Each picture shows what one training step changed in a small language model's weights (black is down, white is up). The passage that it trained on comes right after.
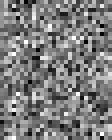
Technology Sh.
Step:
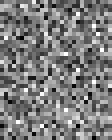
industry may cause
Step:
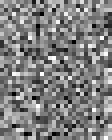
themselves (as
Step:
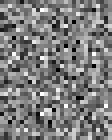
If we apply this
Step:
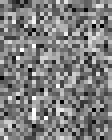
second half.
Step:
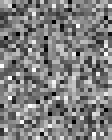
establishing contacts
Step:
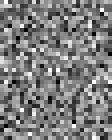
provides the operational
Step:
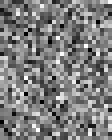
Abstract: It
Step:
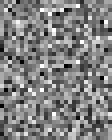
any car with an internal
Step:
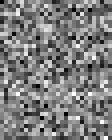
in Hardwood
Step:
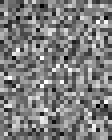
to the range [0,
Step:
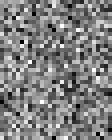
eventually write
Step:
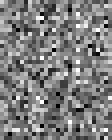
become scarce and
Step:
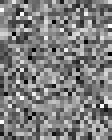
demographics. Since
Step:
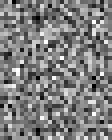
and government are all the
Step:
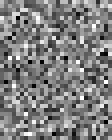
in religious school
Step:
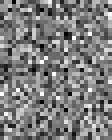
VII: Project
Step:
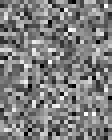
\mu S \quad
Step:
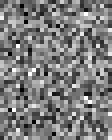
way, there is no need
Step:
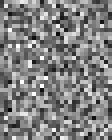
+ expectation of follow
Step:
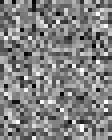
45° unit cell
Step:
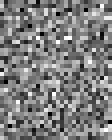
control rooms provide a
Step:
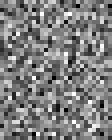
European plates since
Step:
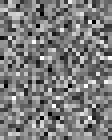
I confirm that
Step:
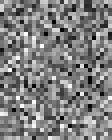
other sensors. In many
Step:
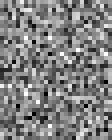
"the diligent
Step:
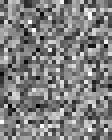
mobile systems for the
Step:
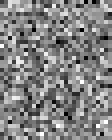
it the Mantra of
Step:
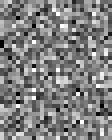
recorded for the first
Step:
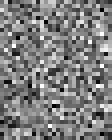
and proportional to
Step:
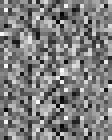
A A A A A 3
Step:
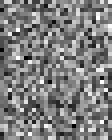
enable the monitoring
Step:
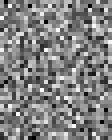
the five telecom
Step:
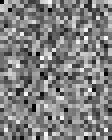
IN THE
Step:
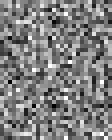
data collection. Data were
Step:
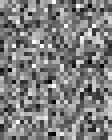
the educational achievements
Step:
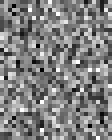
period, there have been
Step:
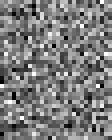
pathway plays
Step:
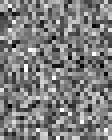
acts as a current
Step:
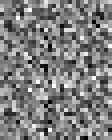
between 9 and 11
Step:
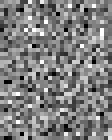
and hence her rights
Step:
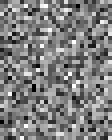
end of the day as
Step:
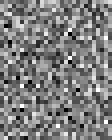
with predictions. There is
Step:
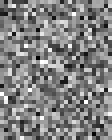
of the code $R
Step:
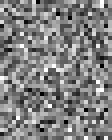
antibiotics, and
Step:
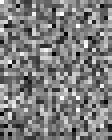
Branch, thus
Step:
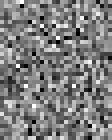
or luminescence
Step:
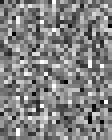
without any knowledge of the
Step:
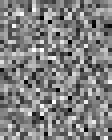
how to re-use
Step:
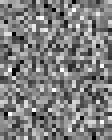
should be kept
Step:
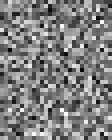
not available in other parts
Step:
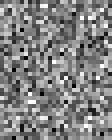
is observed the gain of
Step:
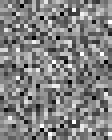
the best fit for
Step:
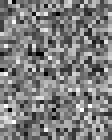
N and Heurion
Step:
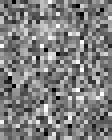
as two different atoms
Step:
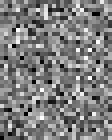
and comparativist
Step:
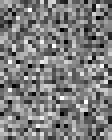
solution and finally with
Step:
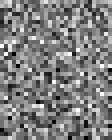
brought together
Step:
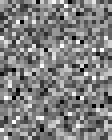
to detect. The key
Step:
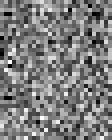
output of neuron
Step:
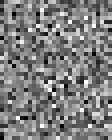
Update TO
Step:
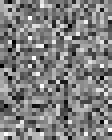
compactness mean, and
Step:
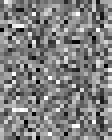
[8] has been
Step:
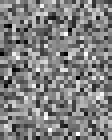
and staff practical
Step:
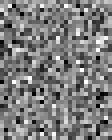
based on practice questions
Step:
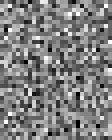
Micro, Small
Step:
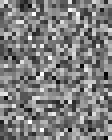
water and aqueous
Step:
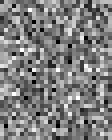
disease. He also
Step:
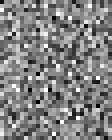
of the institution where they
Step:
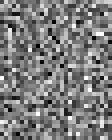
security measures are
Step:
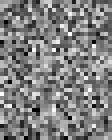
testing the Bg and
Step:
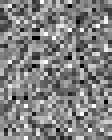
incident of group
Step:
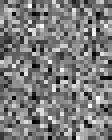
For accurate determination
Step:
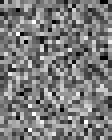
synergies would be
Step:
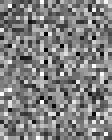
optimal solution, we have
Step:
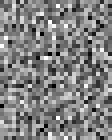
Dr. Nitya
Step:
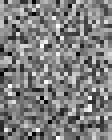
positions have translated
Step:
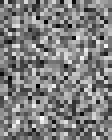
to the Phase lag
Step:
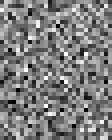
the ACM*,
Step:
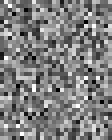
PD management. This study
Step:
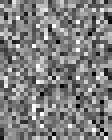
family planning indicators
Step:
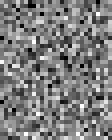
Beirut affected
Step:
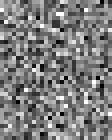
this gap, by
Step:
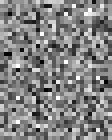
and work harder.
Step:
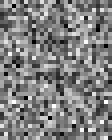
adopted in the world
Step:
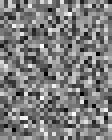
0$ for all $t
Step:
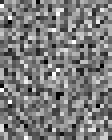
the environment as a result of
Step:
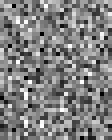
had a lower activity compared
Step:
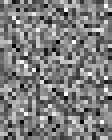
on the vitamin
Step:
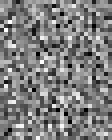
and 2. Adding
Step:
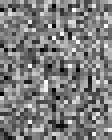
3 mL extract were
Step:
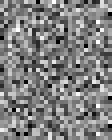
to Mitigate
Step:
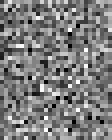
presence of fluid
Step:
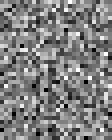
in Table 10. The
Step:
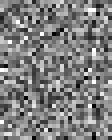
building IDS
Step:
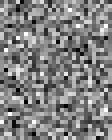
Then, applying
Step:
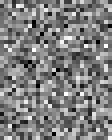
of curcumin
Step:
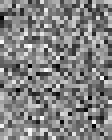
position because of its
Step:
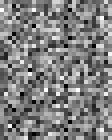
in the reduced zone
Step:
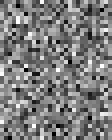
performance, though it also
